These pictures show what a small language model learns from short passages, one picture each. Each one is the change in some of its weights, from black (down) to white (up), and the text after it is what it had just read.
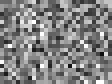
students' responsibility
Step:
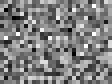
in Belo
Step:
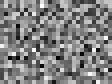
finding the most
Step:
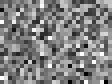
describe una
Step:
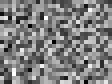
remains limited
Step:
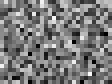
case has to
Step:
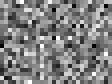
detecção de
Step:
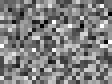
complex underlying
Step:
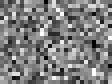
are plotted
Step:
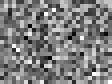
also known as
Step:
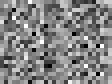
maka dalam
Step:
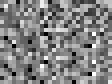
have been used for
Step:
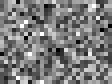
beriladi va
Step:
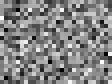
peer review may
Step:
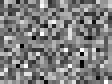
can exhibit
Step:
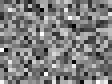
effect against the
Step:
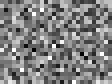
findings showed that the
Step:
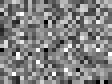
of electrical
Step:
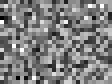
digital evidence in
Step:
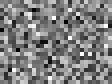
bar, with a
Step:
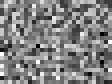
first developed by
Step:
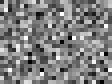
with qualitative
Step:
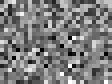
of the competence
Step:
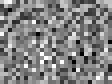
= САБ
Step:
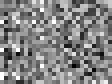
solution tendency
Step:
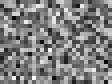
importance) is
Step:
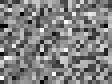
article :
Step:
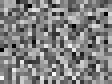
acceptable (or
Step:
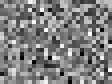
models The global wind
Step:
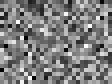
A rise in
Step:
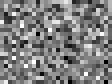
good outcomes for
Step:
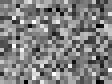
digital image. The
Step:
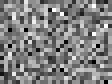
a agrarian
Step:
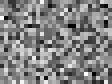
computer methods that
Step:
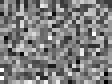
the incidence
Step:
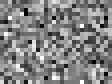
shown beneath
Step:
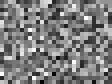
services that can be
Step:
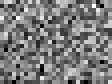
tout en
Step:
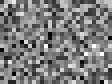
of them were
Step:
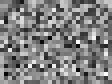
larger and more
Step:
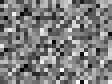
received relevant
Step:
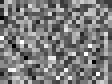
a total of 10
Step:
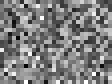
de problemas,
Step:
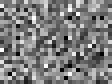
credibility to
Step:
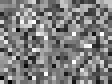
students who are in
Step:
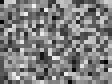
for this master
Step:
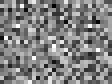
power OR policy OR
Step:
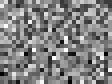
The integration of
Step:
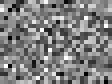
un club
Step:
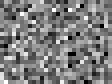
engineers as
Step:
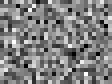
Dienst der
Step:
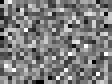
a long list of
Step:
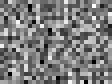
va undan
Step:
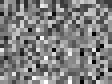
the proper identification
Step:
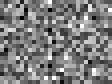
living things
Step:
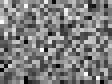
causes stem
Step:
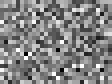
image classification
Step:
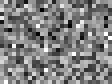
We call the
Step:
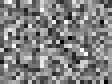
reality. He
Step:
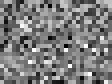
et al.
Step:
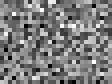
to Sep.
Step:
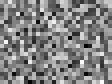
measures and
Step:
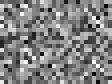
da Internet
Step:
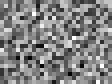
analyzed the results
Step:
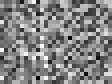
processes, this research
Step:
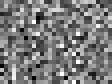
not separated
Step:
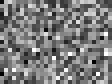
a form of control
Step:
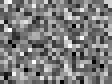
resulted in an
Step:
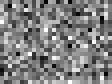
W naszym
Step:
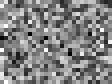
The teacher
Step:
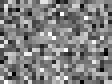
simulates the
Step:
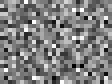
design modification in
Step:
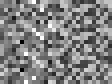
levels, or
